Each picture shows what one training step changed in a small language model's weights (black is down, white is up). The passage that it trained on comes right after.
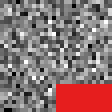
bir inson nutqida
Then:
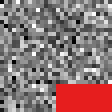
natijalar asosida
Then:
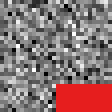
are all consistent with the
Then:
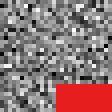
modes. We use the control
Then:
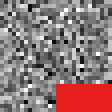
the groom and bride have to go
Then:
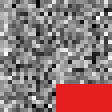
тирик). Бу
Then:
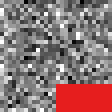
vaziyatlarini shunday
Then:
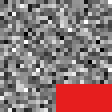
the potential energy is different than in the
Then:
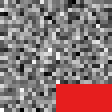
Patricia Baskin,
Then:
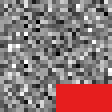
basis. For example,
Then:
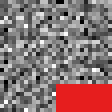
\sqrt{A_1} \quad
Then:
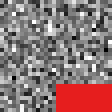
% Later in this section,
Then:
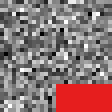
KO from a consecutive
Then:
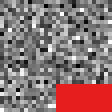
% C:N Yalpi
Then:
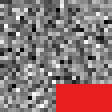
collapse of massive stars
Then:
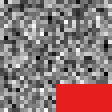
objects may host magnetic
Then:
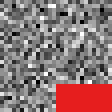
topological charge $Q =
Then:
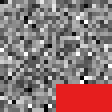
\quad (2)$$ where
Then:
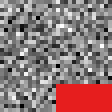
U G'arb estetik
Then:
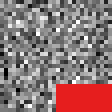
will not explore this model in
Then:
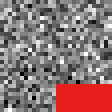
that media discourse around
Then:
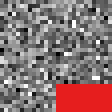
the need for sustainable
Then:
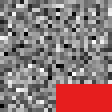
our lattice allows to
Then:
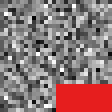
detects poisoning, it
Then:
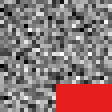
unstable lengths is
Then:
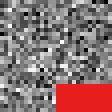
Total Inspection,
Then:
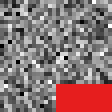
$A_\mu$. The effect of
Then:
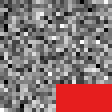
interpacket arrival time
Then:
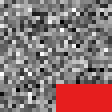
from forestry directors to
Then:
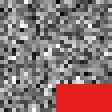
Approximately 80%
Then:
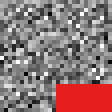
unterschiedlich. Die
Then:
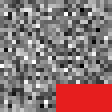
asos bolib xizmat
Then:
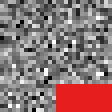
power counting rules can be found
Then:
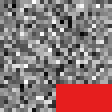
e 19 anos. Dos
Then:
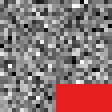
of *folium of
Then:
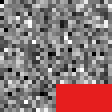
vary as $A \sim
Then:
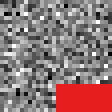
$R$ is a finite set and
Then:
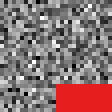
of events produced in following
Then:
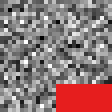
wogegen die Option
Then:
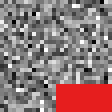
lead to a decline in one's
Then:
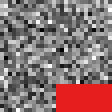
perineural e com margens
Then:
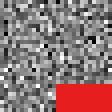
in the organisation in 2013
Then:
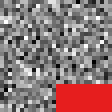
takes from the land, he will
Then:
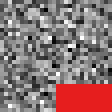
analysis based on information mined from the
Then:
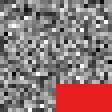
and loosen operation. In this
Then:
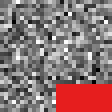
the low-Mach-number
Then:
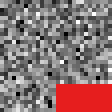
The presented paths may look
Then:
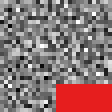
is drawn from work completed
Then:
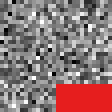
system value K_{ML_1}
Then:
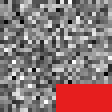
sediment through the water
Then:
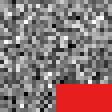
bekerja secara
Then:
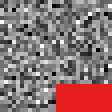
by young adults the policy
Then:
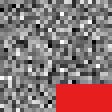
enough to reprocess some 400
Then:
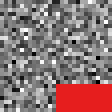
end: - a.) access
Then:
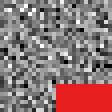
aggression". In
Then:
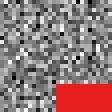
По данным у
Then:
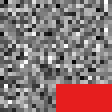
do Rio Grande do
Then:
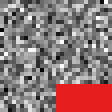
roof, while the floor
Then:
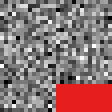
the pairs but an
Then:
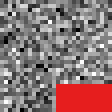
the self-consistency of
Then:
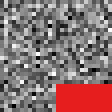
depois da prisão, a
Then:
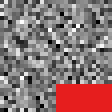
energetic contributions of
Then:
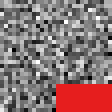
mostly by one official
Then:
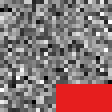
número de vecinos
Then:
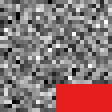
M., & Jaelani,
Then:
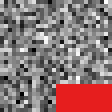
as polymer swelling and
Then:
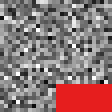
can not be embedded into
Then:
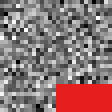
of tubers per plot ($p
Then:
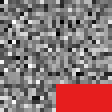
the IRDF plateaus at
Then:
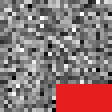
that is always in a plane
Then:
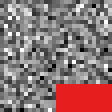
He has been awarded with
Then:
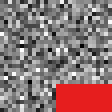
for any choice of the parameters
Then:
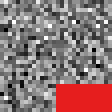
and charges no processing
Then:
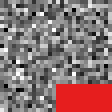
CPG, reduction or resolution
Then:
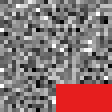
wave, and these multiple
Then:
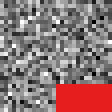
water storage facility
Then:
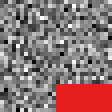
to observe oscillations
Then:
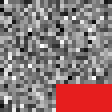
to the traceability side and
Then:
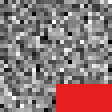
assumption that the atom is
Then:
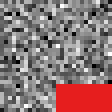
is $N_p = N_f
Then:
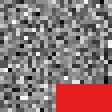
in the $y$ direction, due
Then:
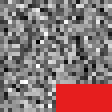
use cases and services. The
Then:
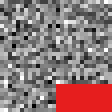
'social controls' en
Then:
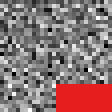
strain concentrations are observed
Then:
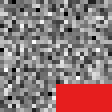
level in other countries'. A
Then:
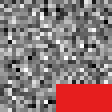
system with $J=0$ the
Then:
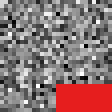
Sharipov K.A.
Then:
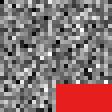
capilar prolongado (5
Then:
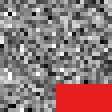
obtain and measure the image of the
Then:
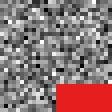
requirements in terms of energy,
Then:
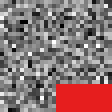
time. In the query time,
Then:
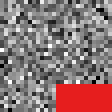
compute from this the dual
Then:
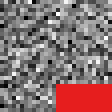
funciona este regime
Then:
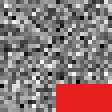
a conocer distintos
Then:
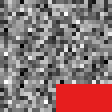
Department of Business
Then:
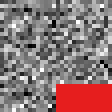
Vereinten Nationen
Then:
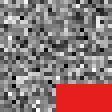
practices virtually
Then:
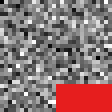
que en Dinamarca,
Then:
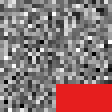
assists in the construction of
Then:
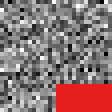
mix well and filter.
